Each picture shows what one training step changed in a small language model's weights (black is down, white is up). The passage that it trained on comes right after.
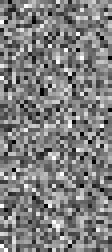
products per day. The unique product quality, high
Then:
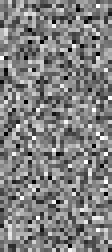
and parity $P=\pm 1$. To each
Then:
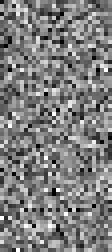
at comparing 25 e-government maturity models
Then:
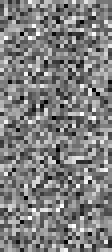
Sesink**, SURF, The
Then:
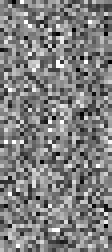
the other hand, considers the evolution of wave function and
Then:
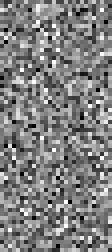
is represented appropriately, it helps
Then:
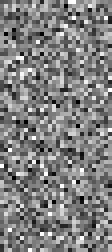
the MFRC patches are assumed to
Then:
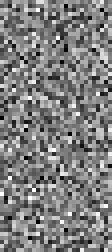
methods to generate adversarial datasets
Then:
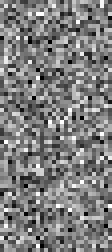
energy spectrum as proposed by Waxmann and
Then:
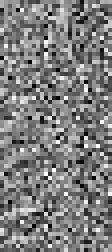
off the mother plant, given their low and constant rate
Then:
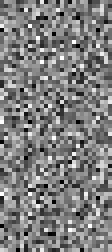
biochemistry, pharmacology,
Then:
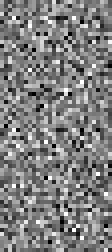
in the high-dose group (68.9%
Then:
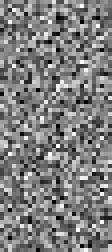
The oil contains 50.86% saturated
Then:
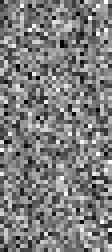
critical success factors (CSFs) has become the main
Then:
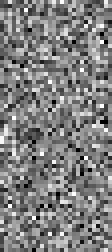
allocations to the public account is G_{-i}
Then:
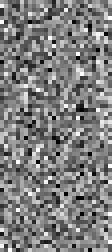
Hypothesis testing on the effect of the
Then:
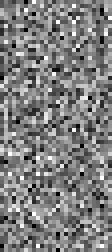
criteria: All 1st BHMS eligible
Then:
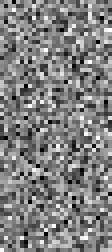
end product of these projects (e.g.
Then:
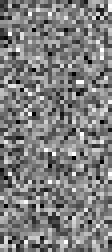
Babar Shahzad¹,
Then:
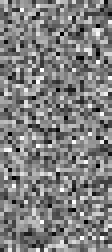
\newline The conformal gauge is defined by
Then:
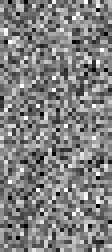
1 : 1 addition compounds with a
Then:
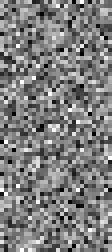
$x$, and temperature, $T$. The result is
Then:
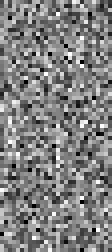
obstruct CB[7] host from
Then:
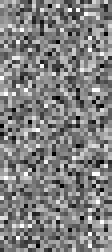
\eqref{eq2.3} with
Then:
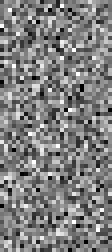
of the correlations crosses over to exponential decay,
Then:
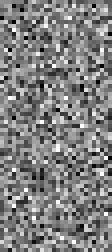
a number of interdot charge transitions in Fig.\
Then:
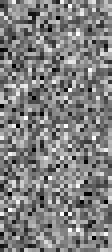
arrhythmia accounts for a large
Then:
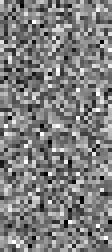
of $k_{\mathrm{max}}$ jumps,
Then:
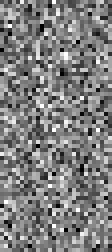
the q2DEGs at both amorphous and
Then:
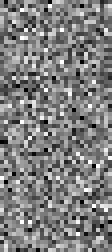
reasonable *ad hoc* transformation might be
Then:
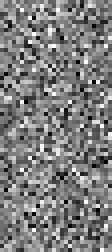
health record staff in retrieving
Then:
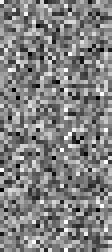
a separate container with the required resource
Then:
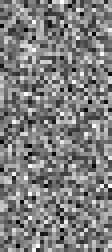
satisfaction, and concept comprehension, are
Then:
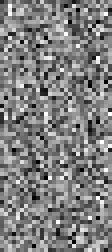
case now the LHS is not bounded from above
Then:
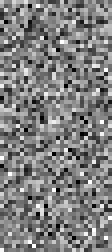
optimizations causes our tool to fail on
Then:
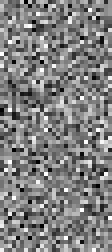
, such process is represented by a search of the optimal
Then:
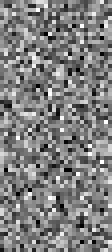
walk of the tree searching for the
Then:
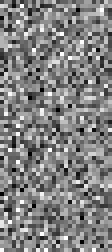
altered through the application of a magnetic field. With
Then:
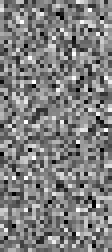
directions. The $SU(3)$ theory is
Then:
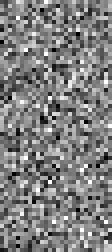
patients with different pathologies (3). Ever since the
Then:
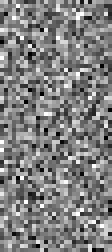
fund a single project in a region in five years is not
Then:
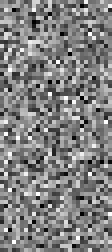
Ar is demonstrated for the first time with a
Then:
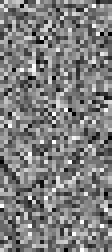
at the rate of 20 t/ha, were higher than
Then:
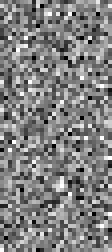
holds true in the interior of the atom
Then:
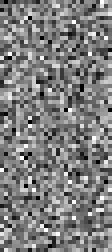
of direct information provider as can be seen outside the
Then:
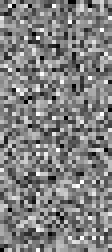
in a path integral formalism, by
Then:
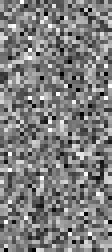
the number of arguments that should be added, and
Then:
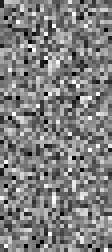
correlation effects are expected to be achievable in experiments with
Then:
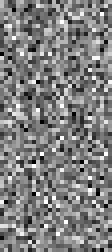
can measure their phase velocity by plotting the variations in
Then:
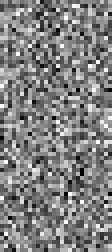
of $t_\ell$ for $\ell \rightarrow
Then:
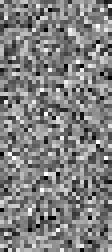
in $\mathbb{S}^2$ (the cone
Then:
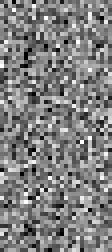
Recently, Borhidi et al.
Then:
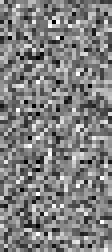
show quite a good agreement with this improved simulation
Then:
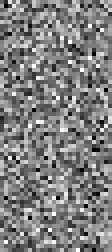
throuh spreading) the deceleration
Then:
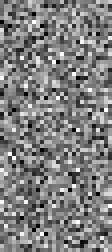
chain, each consecutive three carbons
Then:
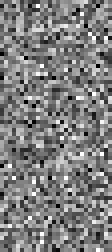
quoted above, that was found by varying the
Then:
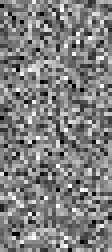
has important possible applications in the production of low-entropy
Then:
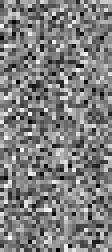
1844, the 'Veterinary Police
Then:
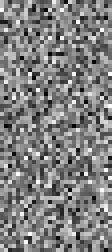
Liouville equation. Some useful
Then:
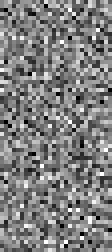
is $3800 \lae \lambda \lae
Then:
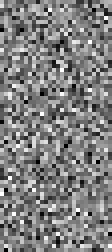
can be taken to infinity, leading the
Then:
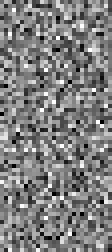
reactive power support. Location dependent.
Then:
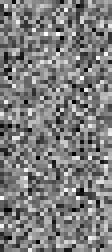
conducting effective studies on the rational use of the
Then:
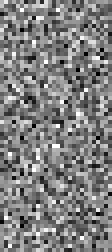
an incorrect estimation of the architecture's
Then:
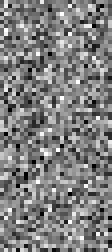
robot opportunely equipped with an
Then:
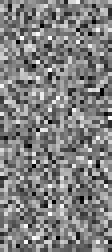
the SSS phase (and also the hydrogen
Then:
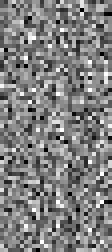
follow its evolution in a set of n-body
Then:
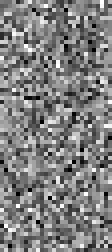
link density could increase the tensile and tear
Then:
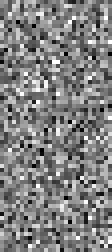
method of its application, time to incorporate and
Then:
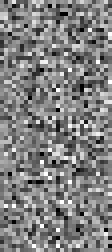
some circumstances. On a more regional
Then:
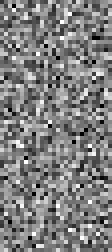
here) that the drop in sphericity towards the
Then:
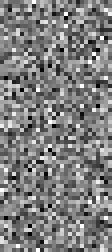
or CTC, despite threats to
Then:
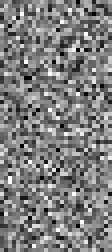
to concrete," *Engineering
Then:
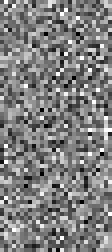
u$ and thus depleted in $b\to
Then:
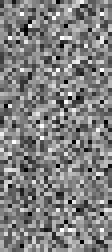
generation technique [34]-[38]. Figure 8.
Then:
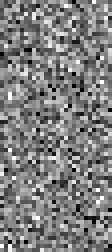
from the surrogate environment to control the
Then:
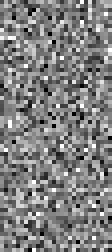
from Morocco. Therefore, in order to
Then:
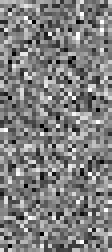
was shaken with chloroform.
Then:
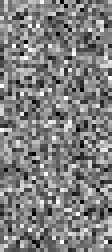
is an unbound single star plus a stable
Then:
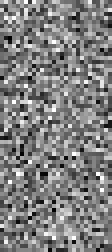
blue paint (ultramarine,
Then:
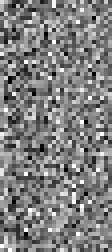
police budget. Citizens, without
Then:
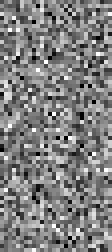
between contours $\gd$ such that
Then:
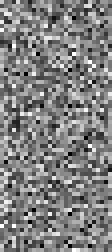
obtained as fast as one hour after
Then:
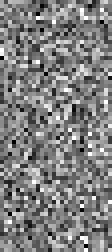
fluid and flowing over a substrate arrests
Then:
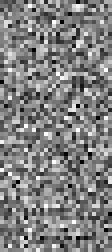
by introducing fine-tuned climate
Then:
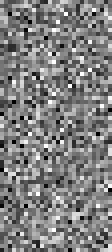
observations, and forecast the potential abilities of
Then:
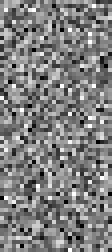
amounts of Fe, Mn, and Cr
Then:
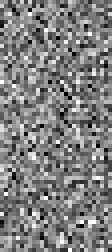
analyzed aspirated stops as a series of
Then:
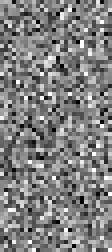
a Lagrangian one by first placing
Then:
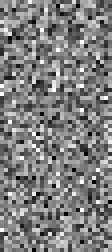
business charged zero percent to the customer and
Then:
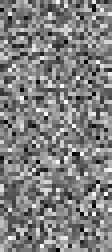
a spray-lance into the tube and
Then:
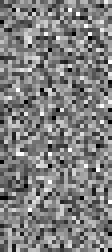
land have been taken out of agricultural
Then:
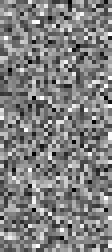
environment: What is it like? What are the
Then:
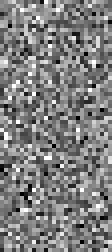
As for the dip-coating procedure followed in the
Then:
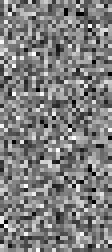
under microwave irradiation and
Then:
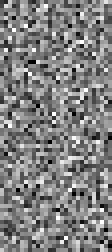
at certain frequencies, broadly following an approximate
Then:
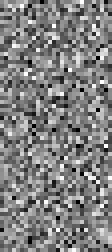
corroborated by the fact that wind resources are site
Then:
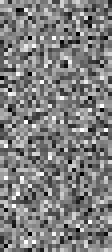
PIC for $Si_3N_4$
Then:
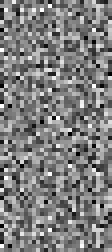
ethyl acetate and diethyl ether and
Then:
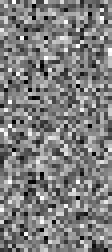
et al., 2021). Against this
